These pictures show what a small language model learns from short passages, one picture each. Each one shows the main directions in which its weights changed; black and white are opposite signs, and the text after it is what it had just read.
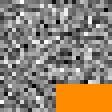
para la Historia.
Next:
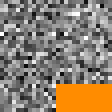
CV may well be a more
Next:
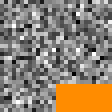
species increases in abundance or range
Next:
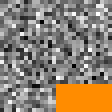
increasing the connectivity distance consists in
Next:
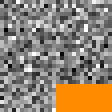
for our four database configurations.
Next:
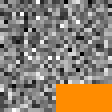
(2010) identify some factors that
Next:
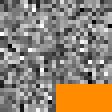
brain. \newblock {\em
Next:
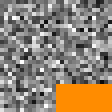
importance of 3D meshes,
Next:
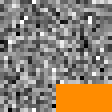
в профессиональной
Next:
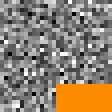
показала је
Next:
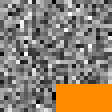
implementation would have to provide all possible properties
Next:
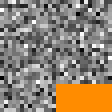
observations taken on 21 February
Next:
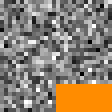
na Universidade Estadual do
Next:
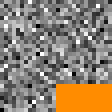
a source of pleasurable
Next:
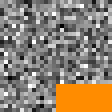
for the field N is failed because
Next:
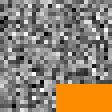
the pattern of weight gain in
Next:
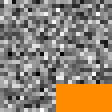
invertebrados marinos a
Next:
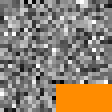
de fresa irradiada y
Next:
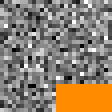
close to $1$ (in
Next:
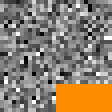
$\tau$-halting for $M$,
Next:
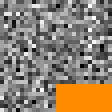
ground state $x_0$ in the
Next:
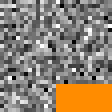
process. Finally, create a
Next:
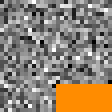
cementitious composites. A
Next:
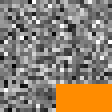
por planos de saúde
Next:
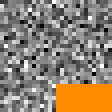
for instance, the vector potential is given
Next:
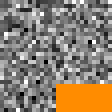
undaydi. Ushbu
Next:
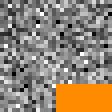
J.~Liu is with
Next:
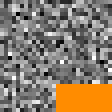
introduced as a means to quantify
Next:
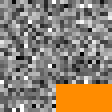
incremental energy balance equation may
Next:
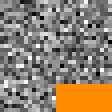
джерелах як
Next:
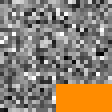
marta foydalanishga
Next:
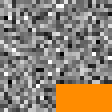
a dark energy component with negative pressure that
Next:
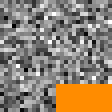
and experiences in their respective fields in
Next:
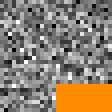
something important to them. This
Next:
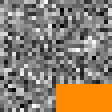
the PYTHIA
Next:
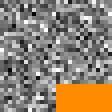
So‘nggi yillarda
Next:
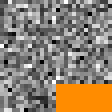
Creative Commons і
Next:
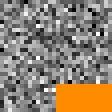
Shu nuqtai
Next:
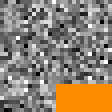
obtained and interpreted results, performed analysis,
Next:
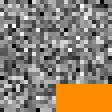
Público designado para
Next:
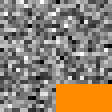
Zeno error. The accuracy of
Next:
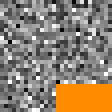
2012. The overall selection of study
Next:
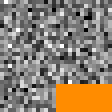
protection degrades when a user
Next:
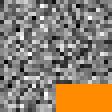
на функціонування
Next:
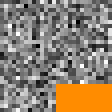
by introducing the operator
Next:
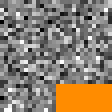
of workers' computation time.
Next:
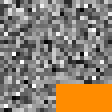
the main point of this paper is to show
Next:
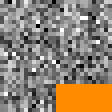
all four-momenta by
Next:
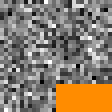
viloyati Muborak
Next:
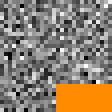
не только в 8-9
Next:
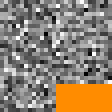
continente se encuentran
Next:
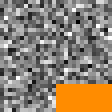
and where do we go from here?
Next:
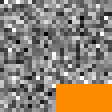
decoys is increased. We
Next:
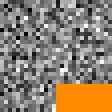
tries to learn useful
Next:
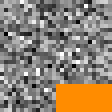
membina tradisi ini
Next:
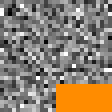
The purpose of this study is to
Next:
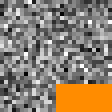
different working distance $d_{\rm
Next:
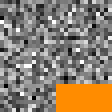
lineshape modelling is studied
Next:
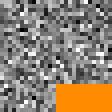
increased acceptance of health
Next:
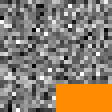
this, several modelling strategies have
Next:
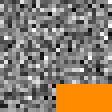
a differential equation which is an
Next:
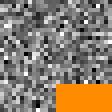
characterized by bleeding related to
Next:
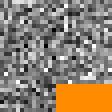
with this speed, we need approximately
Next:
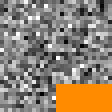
Michael began in 2013
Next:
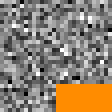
approaches supported by clear performance indicators.
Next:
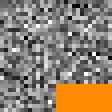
\textbf{Min} &
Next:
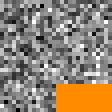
{journal} {Journal of
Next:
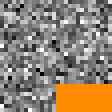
Histopathology Samples for
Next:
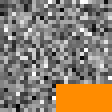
entities made of space, or made
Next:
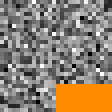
radiation) is relevant in GRB
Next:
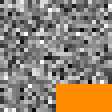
disease and its economic importance.
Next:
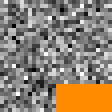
Esposito, F.
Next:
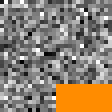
cases lost follow-up. The
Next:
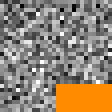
from Eq. (\ref{tc})
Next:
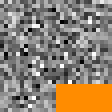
відновленню та
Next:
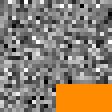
taraqqiyot strategiyasi
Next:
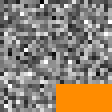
papers with reports of species
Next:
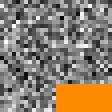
(formal) parameter of the quantum
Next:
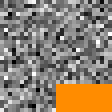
deposited SiC layer. Figure
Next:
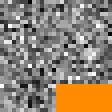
shown schematically in Fig.
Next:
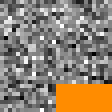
health challenges, providing researchers
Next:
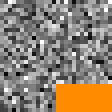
was isolated from the orchid
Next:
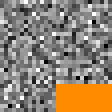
la mirada de Dohaney
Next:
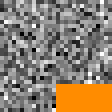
долучилися до
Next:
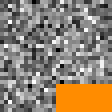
szintje meg-
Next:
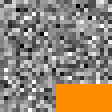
examples, we adopt a delta
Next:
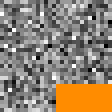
December 2019 established the
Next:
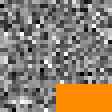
a suitable choice of
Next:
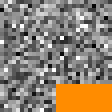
behaviour of non-aged
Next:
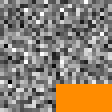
given by \begin{eqnarray}
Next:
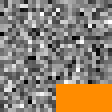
1991). As especificidades dos
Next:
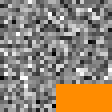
feasible if China strengthens its
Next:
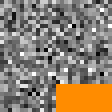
short story, the narrator
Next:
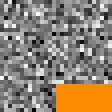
death rate and vaccination rate
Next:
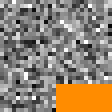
and art, defects in
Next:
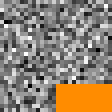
для фронта в
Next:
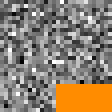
profile during initial W-CVI
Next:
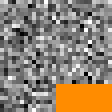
отмечается, что
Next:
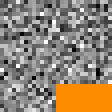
This automotive company has had
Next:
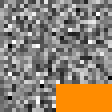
va asosli tarzda
